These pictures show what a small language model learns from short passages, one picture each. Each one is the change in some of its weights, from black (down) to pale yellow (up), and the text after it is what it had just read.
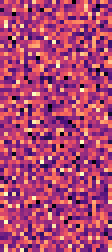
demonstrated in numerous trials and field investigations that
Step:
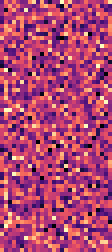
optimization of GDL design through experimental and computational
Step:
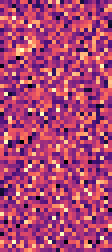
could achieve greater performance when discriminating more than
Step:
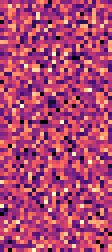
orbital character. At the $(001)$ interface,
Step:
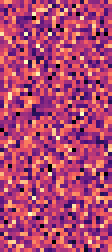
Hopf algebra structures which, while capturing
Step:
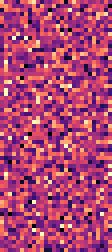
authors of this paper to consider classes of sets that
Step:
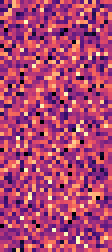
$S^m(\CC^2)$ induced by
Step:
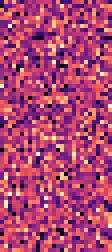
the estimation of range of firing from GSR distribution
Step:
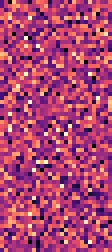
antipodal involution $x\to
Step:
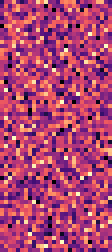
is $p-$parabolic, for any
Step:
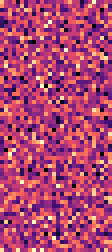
non-polarized target, \item[]
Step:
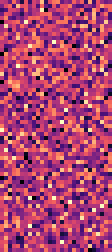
distribution $T$ on $M$ may be
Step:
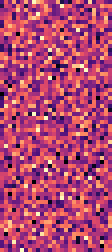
on separate streams, multiple GPUs,
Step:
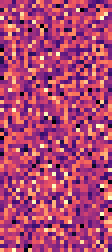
stator flux is poorly controlled over the entire speed
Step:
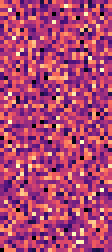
European Union (EU). Regulation
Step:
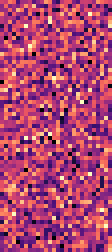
high field, we can be sure that $\Theta
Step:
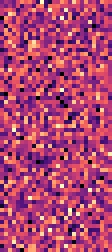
downwards if $\langle N \rangle\! < \!
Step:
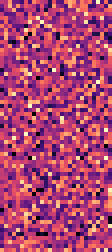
mass and spin evolutions are deduced through integration over
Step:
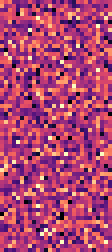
respect to measure\emph{\ }$Q$. Lemma 1
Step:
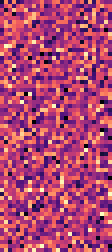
state to another. The adjancency matrix,
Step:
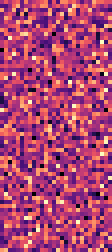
The sample was deposited onto a
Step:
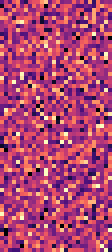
endothelitis due to an activated
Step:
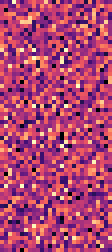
come back in to $x=0$ along a
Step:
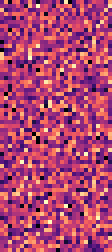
calculating these global quantities. This requires selecting a
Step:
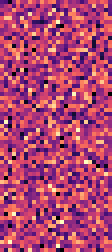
teaching English. The following ten traits should
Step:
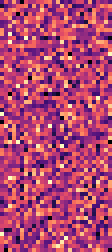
the nature of problem is that the boundary effects play a
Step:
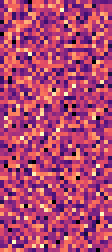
Crops: Turning a burden into an
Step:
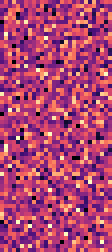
$\chi^2$ of the fit of the model
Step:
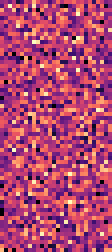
countries (IBEF 2024b). Despite
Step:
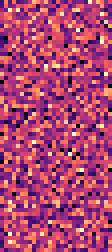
in cylindrical bending 2 Interaction effects
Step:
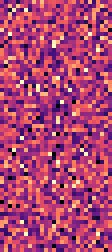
characteristics of TNs and provides a great toolbox
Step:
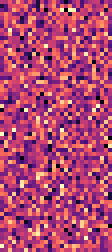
thermal polymerization. Taking into account that the
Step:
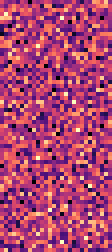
the observations $X_{1:n}$ and
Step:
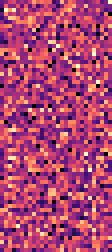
between DE and a non-relativistic matter in
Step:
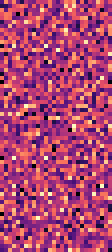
the CCD plane is conjugate to the vertical plane
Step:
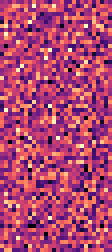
Zavadskas, E.K.;
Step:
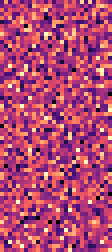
their compatibility with the traditional technologies for urban
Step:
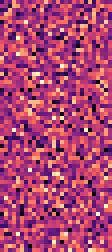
$o(1)$, are single-valued analytic functions
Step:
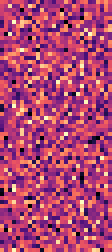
cells. Figure 3A. Microscopic
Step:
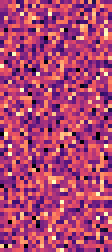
Let us discuss the monopole pair production. To
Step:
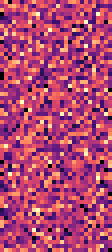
WIMP sensitivity using this channel alone, provided their
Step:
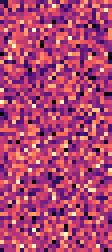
16$ pixels sub-matrices as if they
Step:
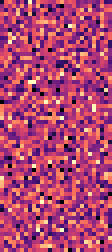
summations over the positive-energy Dirac levels, including
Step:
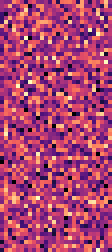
Intelligence and Machine Learning is
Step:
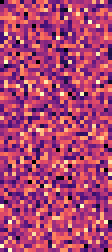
be a regular semisimple element. Recall that the
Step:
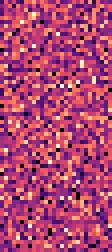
provide mobile users, including cellphone-like
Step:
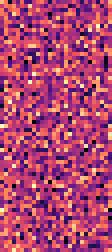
convey information clearly and confidently. The language
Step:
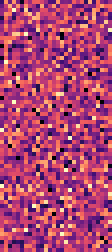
classification of HSI data based on the topology of Hu
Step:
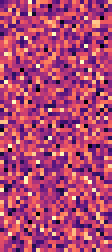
from ImageNet pre-trained models to
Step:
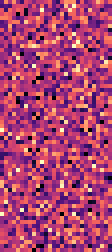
the $\phi$ boson mass reconstruction methods are
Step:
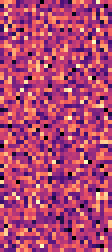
general [\cite{Gotze}] and that a
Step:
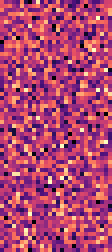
larva stage; Anopheles was
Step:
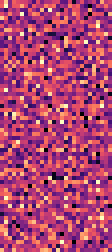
setting $ \dual{\myh,\phi} :=
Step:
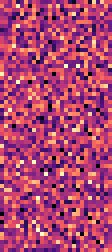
1$ and Suppose that $\nu$ is a
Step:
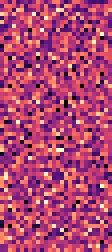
undoubtedly force threat to the local
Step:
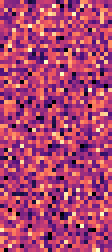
F}_n \quad {\rm and} \quad
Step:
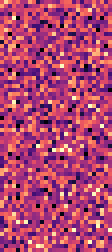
form \be \rho_e \sim
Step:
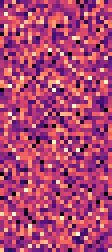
to be PFC, i.e. primary
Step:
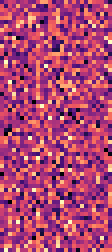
were defined as the presence of at least two clusters of
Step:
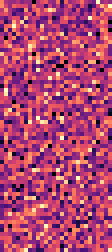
high chance of making a mistake.)
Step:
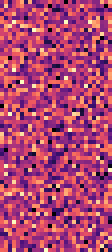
fidelities with varied coupling coefficients
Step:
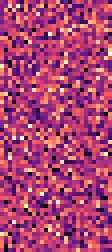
goal of the study was to highlight the specific characteristics and
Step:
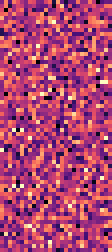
the same in both the superconducting and the normal
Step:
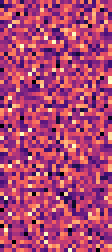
the likelihood of generating an accurate response quickly decreases with
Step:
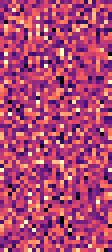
identical to that of a spherical shell with the trivial
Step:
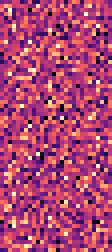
men to have severe stroke
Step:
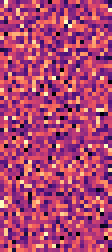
radiopaque similar with the finding of Lade
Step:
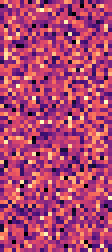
a function of $R_{NT}$. For
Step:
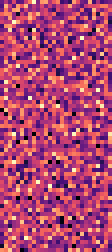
in tourism demand is terrorism. Using
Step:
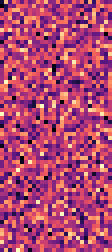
an image with pixel values $f_i$
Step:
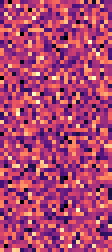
stock price follows a continuous gaussian random walk with
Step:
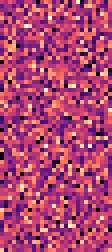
\cite{Supplement}, we propose two different local
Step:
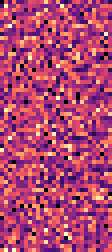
of the flexible (shed-only) control
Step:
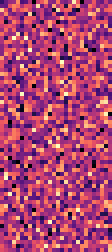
solution of the isotropic one-dimensional spin chain was
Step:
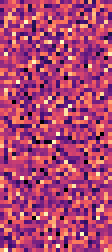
terms of resonances and the latter's parameters extracted.
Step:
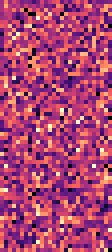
content of the steady state given by equation
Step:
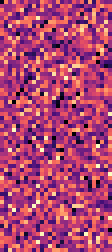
consider the three kinds of impurities explained
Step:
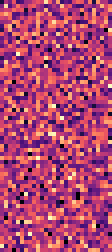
of the supernatant, containing the genomic
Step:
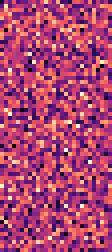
of the form ${\vec s}_1\cdot
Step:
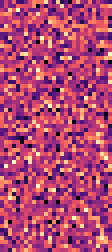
in the context of this evaluation lab, which we describe
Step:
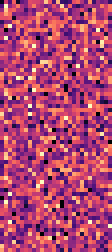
of our family of \He maps when the parameter
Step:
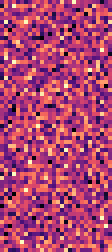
PCG edges reflecting capabilities transferred by
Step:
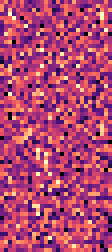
the spectrograph to retrieve spectral resolution elements
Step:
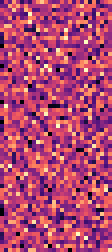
was supported by KAKENHI Grant
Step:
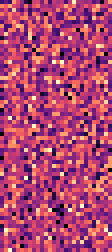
locations of Onitsha. To make sure
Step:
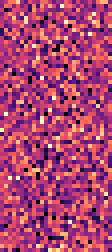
two views are summarized in Table 1. Table
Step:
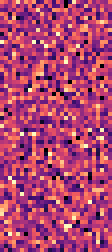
Theorem \ref{gubdasus}] By
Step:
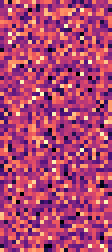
version of this deliverable is foreseen in
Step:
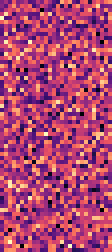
to non-union. The tip
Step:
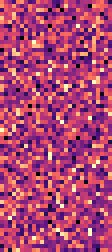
Section~\ref{sec:narrow1}) we
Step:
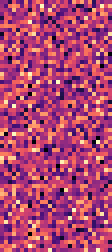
Liquid Chromatography show at different stage
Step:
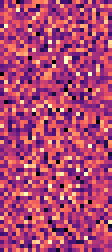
in Theorem~5.1, we are assuming that
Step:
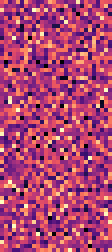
case ($h=0$), she obtained the existence and
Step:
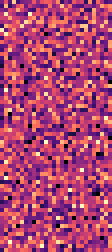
to revisions of either image data or metadata
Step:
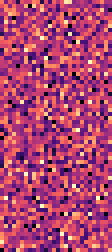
a subgroup of $\SLR$ isometry group
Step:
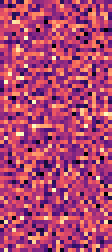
and food safety *Before and After* this
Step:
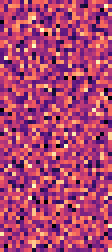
He is a recipient of several awards and
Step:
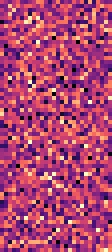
degree at most $2d+1$. Then
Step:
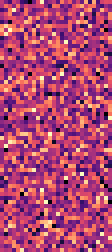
density profile, but only stars within the
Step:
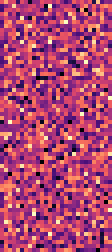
Let U , A and B as defined in
